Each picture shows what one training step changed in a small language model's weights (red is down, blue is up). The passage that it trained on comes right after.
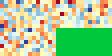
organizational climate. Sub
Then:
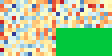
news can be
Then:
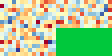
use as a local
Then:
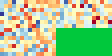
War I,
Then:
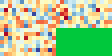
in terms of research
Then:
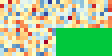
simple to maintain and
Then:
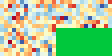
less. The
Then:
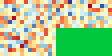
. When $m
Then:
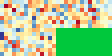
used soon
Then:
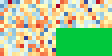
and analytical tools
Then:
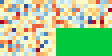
well absorbed
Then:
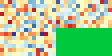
creativity can
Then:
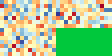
surface (for
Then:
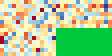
isolates were found
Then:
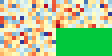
emotional expressions but
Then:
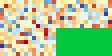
store at
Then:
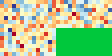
particles with
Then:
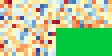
and collaborating with
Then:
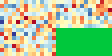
sure that
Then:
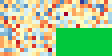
composition; also
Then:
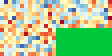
input p to be
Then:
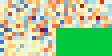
the innovative
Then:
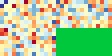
world from human
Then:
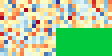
famous for
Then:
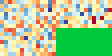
languages, time
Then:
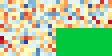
urgent need
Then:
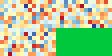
is today one
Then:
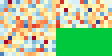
and information processing with
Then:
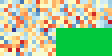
from the question of
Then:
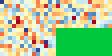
when was tested on
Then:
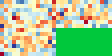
technology for the
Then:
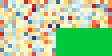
novel radical
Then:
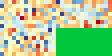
initiatives to
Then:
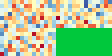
the usage of
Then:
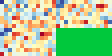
limited due to
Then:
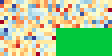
mg twice
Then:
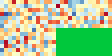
Sani to
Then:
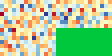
are presented as
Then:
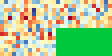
observed in figure
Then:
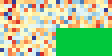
alternative mode of
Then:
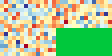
large river
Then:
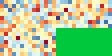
industry has emerged
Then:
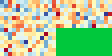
strength [35].
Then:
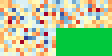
referred to as
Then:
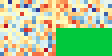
arrived from
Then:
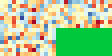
enabling a
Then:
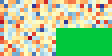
consent is one
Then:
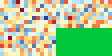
hand, and of
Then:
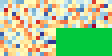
under the [CC
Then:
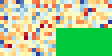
allocations in the
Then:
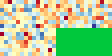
- The application's
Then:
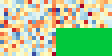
generate additional
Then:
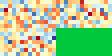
in the social
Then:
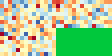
copy of
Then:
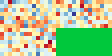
and other related problems
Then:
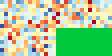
sensing range.
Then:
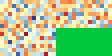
the coating,
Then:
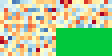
to meet our
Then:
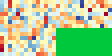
that we are not
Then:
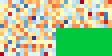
the virtual
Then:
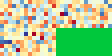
a distributed
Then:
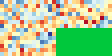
architectural overview
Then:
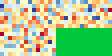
to reports, the
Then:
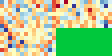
their knowledge from
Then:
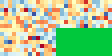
in the area of
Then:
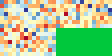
Management Journal,
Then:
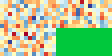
the long term
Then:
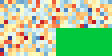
environmental certification
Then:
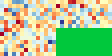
for utilizing the
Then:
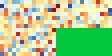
to solve the
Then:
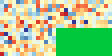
between the impact head
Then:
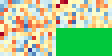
and analyzed using a
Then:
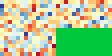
rarely used
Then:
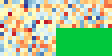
the Nigeria nation
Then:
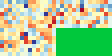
been positively response
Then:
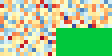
each construct were
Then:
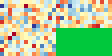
loan (Mean
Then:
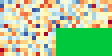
drawn from
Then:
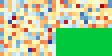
instance are about
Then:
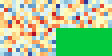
is needed to provide
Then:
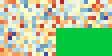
general, an
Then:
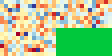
expected to increase significantly
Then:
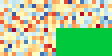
will also be
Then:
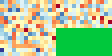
nutrition can impact
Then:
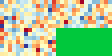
programming concept.
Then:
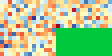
the actual output
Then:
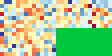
Check To
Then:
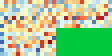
path lengths of
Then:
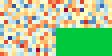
a design process -
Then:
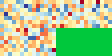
different groups. To
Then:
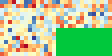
relationship that allows two
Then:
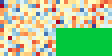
attention from many language
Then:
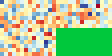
approaches influence political transition
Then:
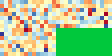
as the National
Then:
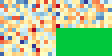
growing our country's
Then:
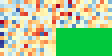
sum method transforms
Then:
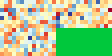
of digital education.
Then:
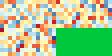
In challenging
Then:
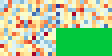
by indigenous
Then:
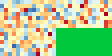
to save the
